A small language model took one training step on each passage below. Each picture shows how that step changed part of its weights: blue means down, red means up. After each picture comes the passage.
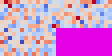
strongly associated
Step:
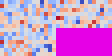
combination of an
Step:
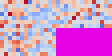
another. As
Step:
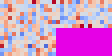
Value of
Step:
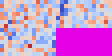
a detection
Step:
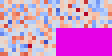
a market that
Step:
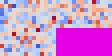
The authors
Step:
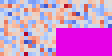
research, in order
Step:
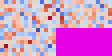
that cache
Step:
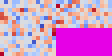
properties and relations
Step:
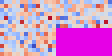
night Lack
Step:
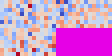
method, but
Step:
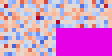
and decreased
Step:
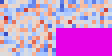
compound 1.
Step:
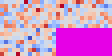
disparities are
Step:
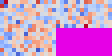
play several
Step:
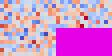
to calculate
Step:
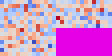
nursing students
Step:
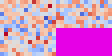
in laboratory
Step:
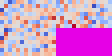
on K , then
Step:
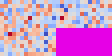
diode in
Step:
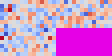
for proteins
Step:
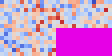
MLP do
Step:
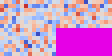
of remote and
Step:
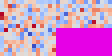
Blade is
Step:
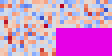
performance. The
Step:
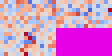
of the participants in
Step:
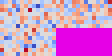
of conflict
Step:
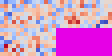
indicated that
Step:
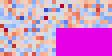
etc. the
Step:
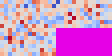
considered. The
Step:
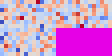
adds associated
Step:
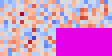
applied at a
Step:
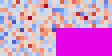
is impossible
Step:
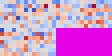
substances such
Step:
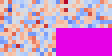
essential that
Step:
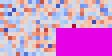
population and 60
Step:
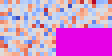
in weather
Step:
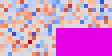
computed active
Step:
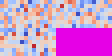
four basic
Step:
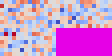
early ST
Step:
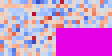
from emergence
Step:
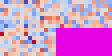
the signs,
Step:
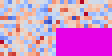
is needed to
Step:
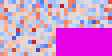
concern for those
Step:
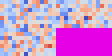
document builds
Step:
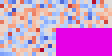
trends and
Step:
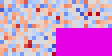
samples with the used
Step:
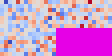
be implemented to
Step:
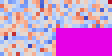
presence of new
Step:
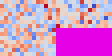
of endometrial
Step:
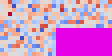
x . The
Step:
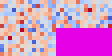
includes understanding
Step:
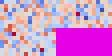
component of
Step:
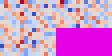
towards assessing
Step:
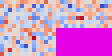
more informed
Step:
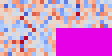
son of a
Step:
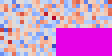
of optical
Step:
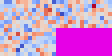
y Chile,
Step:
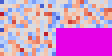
incubated at
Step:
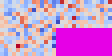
increase of pressure
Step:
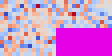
contact first,
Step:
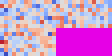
it covers
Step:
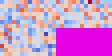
In North
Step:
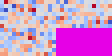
information about online
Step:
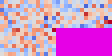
no competing
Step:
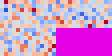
online learning as
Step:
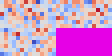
puts it
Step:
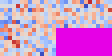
In particular, we
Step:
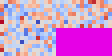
one should concentrate
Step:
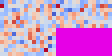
experimental group.
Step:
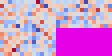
Focus: Europe
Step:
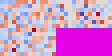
while those with
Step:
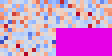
a mean of
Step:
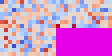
treatments; and
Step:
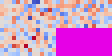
are widely
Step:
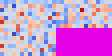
Collection point
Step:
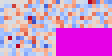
its melting
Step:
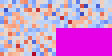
group compared to the
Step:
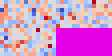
between 2 Vs
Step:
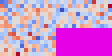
validity between
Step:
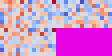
meaning of
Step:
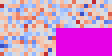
currently in the
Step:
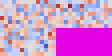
the relevant
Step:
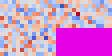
the data used is
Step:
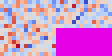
Chile, the
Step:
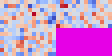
route is to
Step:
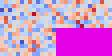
address that
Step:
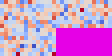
right to
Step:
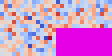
side. The
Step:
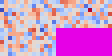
that they have no
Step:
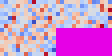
We define function
